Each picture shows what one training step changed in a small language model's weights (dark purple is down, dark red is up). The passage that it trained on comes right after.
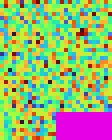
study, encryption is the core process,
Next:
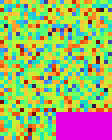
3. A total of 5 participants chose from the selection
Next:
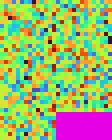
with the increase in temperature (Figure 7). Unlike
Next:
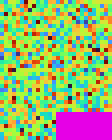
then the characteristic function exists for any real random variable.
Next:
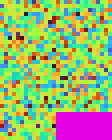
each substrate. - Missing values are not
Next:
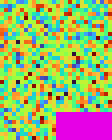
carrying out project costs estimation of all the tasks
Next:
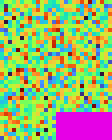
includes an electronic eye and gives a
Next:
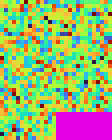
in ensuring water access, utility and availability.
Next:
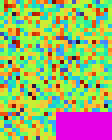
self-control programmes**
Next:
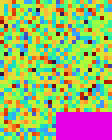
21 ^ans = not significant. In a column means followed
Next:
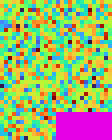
Students must be taught the communication skills that
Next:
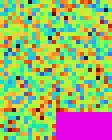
rich, diverse and fragmented
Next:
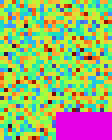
Health Organization (PAHO), International Conference
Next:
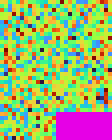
quality issues. This study aims to determine the causative factors
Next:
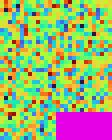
Male; Bilateral; Breast
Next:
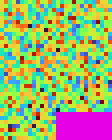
1$ eigenvalues respectively, which are distributed
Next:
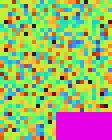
have to worry about being broke all the
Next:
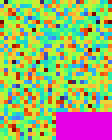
Figs. 2 and 3 respectively show the numerical
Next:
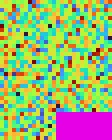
increased crop yield and resilience against plant
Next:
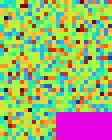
of turbine blades, as well as
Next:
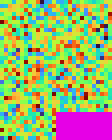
communications should be secured as much as possible. The
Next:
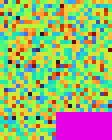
(wt.%) Araldite-F
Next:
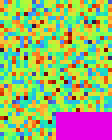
an expression of 'globalist world power',
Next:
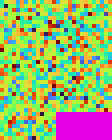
diabetes mellitus, insulin resistance and
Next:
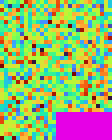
with their government owners' commitments to the Paris
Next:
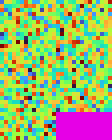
we can obtain Eq. (5.4), which
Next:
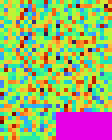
results of the research do not yet allow us to make
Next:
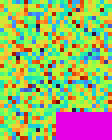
capital is invested in different projects underlying various
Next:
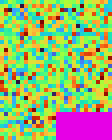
sets 1) Flexion 2) Extension
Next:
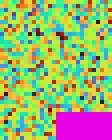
[27]. Additionally, Guzman de
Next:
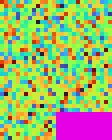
However, the obvious Byronic inspirations of
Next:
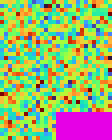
negligible false positive rate while making decision for
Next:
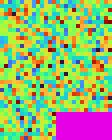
of data aggregation—hereafter
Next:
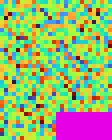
my own equipment/device (PC,
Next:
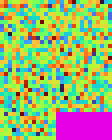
by mono functional specialists. II. Problem
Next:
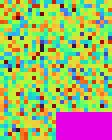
the other hand, at $T_{\max} =
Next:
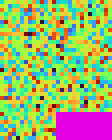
to a dominant population. This implies that
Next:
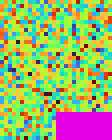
carrying out different analyses based on different
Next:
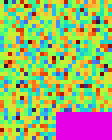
a yellow solid separated on keeping
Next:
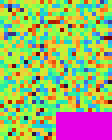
the proposals they presented. Keywords: Business
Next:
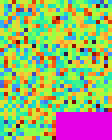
those days and are still a subject of modern research.
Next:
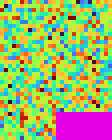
1:- Comparison of various parameters of the
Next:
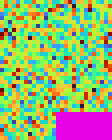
(2025). Perceptions on Inclusive
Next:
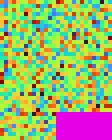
which the two lateral ones are the largest and
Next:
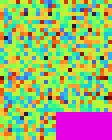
loads and supports. - 2) The use of
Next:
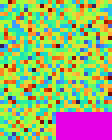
and c groups belongs TVB-N value
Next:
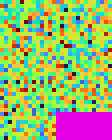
2$. Consequently, both dimensionless numbers
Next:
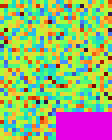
Scale; CFS Cognitive Flexibility
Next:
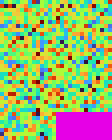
the body is too long. 4 How the
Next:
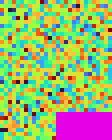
Results We counted the number of errors that
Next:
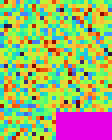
PROPERTIES OF KENAF
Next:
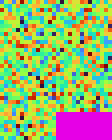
29 GM resistance R to BI,
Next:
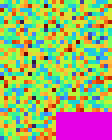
reliability, maintainability, efficiency, usability, and
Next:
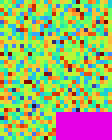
support the findings of this study are available from the corresponding author
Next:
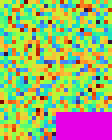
in Figure 1. The device for feeding the DPM
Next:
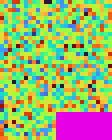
act – and to act independently.
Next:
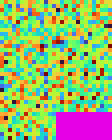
equipped with a comprehensive monitoring system. The air flow
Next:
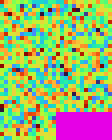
any new or complementary issues beyond the
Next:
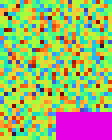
(Sigma Aldrich; T9033,
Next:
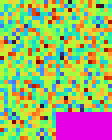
region of the next laser track. Therefore the well
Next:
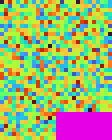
Dr. Devendra Singh, Dr.
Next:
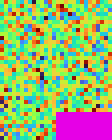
contribution to the furan exposure comes from
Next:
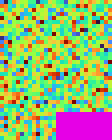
set are not relevant for association with a measurement
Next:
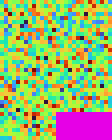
factor of about two. Finally note that the line
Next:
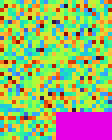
confession. The Catholic and
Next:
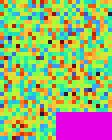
are several fractional order controllers are available in
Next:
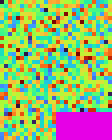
cold, Malaria and different poisonings
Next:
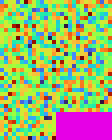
aggregate imports up to 2008, with an
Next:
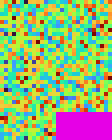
activity of the company is conducted. One third of the
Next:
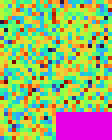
relation between the absolute, relative and
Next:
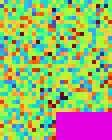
addition of different amounts of sea
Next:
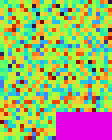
Before analyzing, the researchers tested the main
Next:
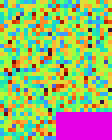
of calorie intake, they provided an important
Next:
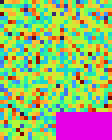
in educational part [17]. Teachers should
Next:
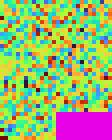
building research capacity and diverse expertise. At
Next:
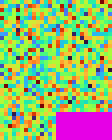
were also higher in the low AFI group (58%
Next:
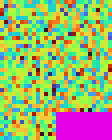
encourage the research in dentistry by understanding
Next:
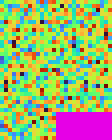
to be completed simultaneously with definite
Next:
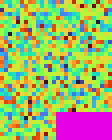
grains by 4.5%/tiller.
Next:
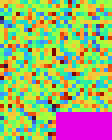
media usually treat disabled individuals as objects when it
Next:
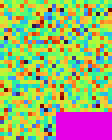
depression. According to American Cancer
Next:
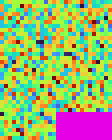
poles. In this study, we apply this
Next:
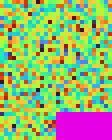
the patient again - Physician receives
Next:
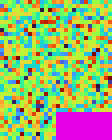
was observed between the groups. Figure 1. The amino
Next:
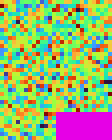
its fibers. Care is taken to avoid
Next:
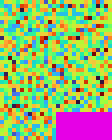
information systems theory that models how users come to
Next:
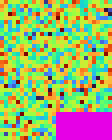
intellectual property and completion of primary
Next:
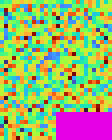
still affects sleep every now and then.
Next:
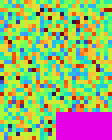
headache, stomachache,
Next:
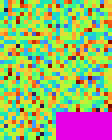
Regional Directorates of the State
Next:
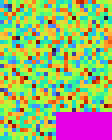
data subjects to restrict the processing of their personal
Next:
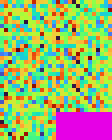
INTERVENING VARIABLE
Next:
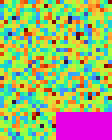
than support. `S_S :` Core
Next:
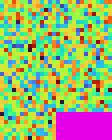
table we will see how to tame it.
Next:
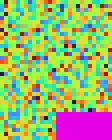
practices that cope with the impact of changing
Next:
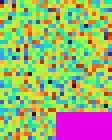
ecoregion, there have been few surveys
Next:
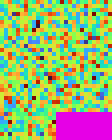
study undertaken on a series of columns
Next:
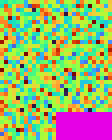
follows $$\dot{\theta}_i =
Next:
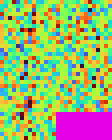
tubers 2. Microscopic characters
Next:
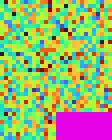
legume consumption. This study focused on the development of
